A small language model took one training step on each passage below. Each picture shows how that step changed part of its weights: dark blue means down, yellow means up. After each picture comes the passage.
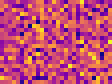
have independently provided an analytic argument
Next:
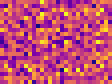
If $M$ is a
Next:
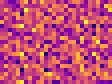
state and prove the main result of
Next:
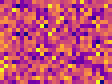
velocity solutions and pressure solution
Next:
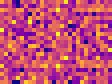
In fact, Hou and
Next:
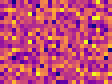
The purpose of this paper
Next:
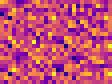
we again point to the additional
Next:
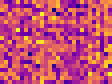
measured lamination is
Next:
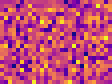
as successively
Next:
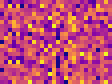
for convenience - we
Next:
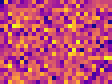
put \begin{align*}
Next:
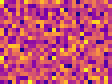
action of $G$ on the
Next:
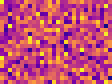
boundary artifacts with different
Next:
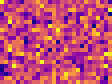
Also note that in the
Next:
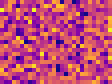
Even if the partitions satisfy
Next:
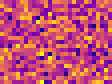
When the exponent of the
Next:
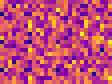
(as it is for the
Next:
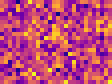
in the Temple class.
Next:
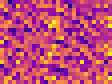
with the ones obtained in
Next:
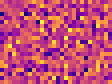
play an important role in
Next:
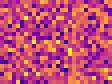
Then we will give the distributions
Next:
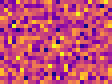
mapping, \begin{align*}
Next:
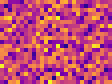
\end{definition} On an
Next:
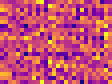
packings of graphs and potential
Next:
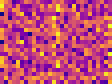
by extra computations and
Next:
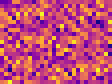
There are also generalizations for
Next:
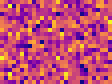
and $\epsilon=-$, if
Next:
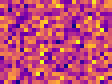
extended as demonstrated in
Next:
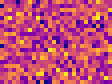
Note that the right hand side
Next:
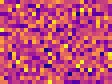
easy to verify. In particular,
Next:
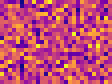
almost all $x$, we
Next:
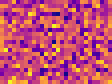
the tolerance. The
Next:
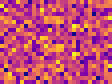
step ahead and developed
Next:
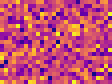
Case 1, with ${\cal
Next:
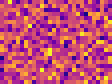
0.2 cm This has
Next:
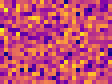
by Theorem~2.12 of
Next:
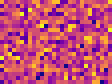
another experiment to evaluate the
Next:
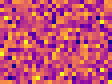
J. Sci. Comput.},
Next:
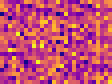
in the section $x_1
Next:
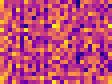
cycle structures. Therefore for each
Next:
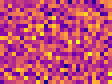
able to give equivalent conditions for
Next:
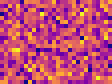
$t_0$ there exists
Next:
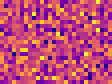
field for all subgroups of
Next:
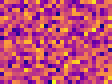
shape Newton methods, in
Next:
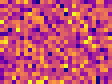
>1$, for which we show
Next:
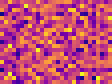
Conclusion In this paper, an
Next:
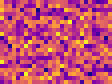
to the large difference between the
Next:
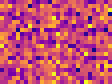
icosahedra are
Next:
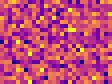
NLDE (the solution is
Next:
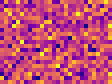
relation \begin{multline*}
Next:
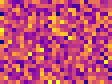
also in this singular case.
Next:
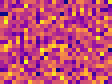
important. In this paper, the
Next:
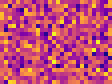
maximal height and a weighted sum
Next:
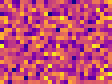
\end{abstract} \maketitle
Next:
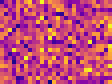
with recombination}. One
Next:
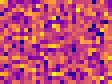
long-standing open problem
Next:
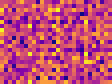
Resnick}, {\em
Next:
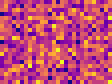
the sieving strategy results
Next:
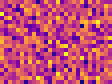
path towards addressing
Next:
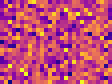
the equivariant divisor corresponding to
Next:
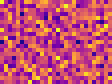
image of $w$ in
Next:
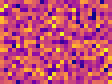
their variation with the network size
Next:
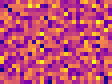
interpolating polynomial}
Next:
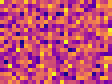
final section of the paper,
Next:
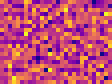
est un mod\`ele
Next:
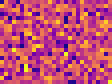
0$. In the application considered,
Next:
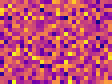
a\leq p^\beta$.
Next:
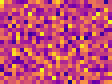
we push also the vertex
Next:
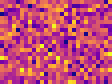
following: $\tilde u\in
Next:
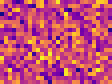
the closure of $V$ in
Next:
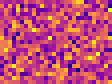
we know that it has dimension
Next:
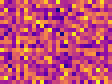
norm of $X$ will be
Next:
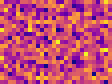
of integrability from the velocity variable
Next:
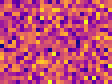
And strontium and
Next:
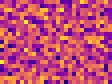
over the underlying presheaf
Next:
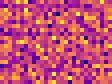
property, as explained in Section
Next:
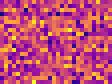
but much progress on this
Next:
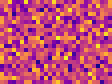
a \textit{divide et
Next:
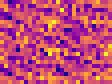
of the ones presented in the
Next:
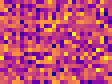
from $\mathcal{U}$.
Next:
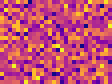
condition \begin{equation}
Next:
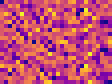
{\dot u}(t)\rangle
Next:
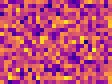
$$ where the sum is taken
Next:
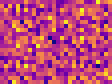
we just proved suffices to establish the
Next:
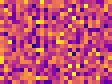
space of normal completely bounded operators
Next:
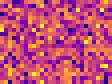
the fact that $\phi$ is
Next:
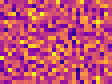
representation of $n$ as a
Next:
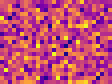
+ Q(p \geq
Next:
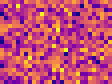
$M(A)$, generated by
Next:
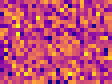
is clear by definition that the identity
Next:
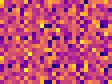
amount of traffic going
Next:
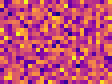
is evident: most of
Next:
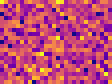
$H$ the mean curvature and
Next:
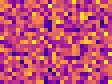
horizontal and pointing along the
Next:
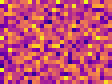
$\cl(y)$, is represented
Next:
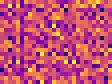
interval of} $I$
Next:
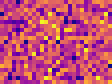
Math. Statist.}
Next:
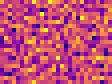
period $\tau$ of the closed
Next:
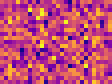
It is not difficult to show
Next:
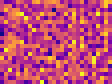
spectrum is of a width that
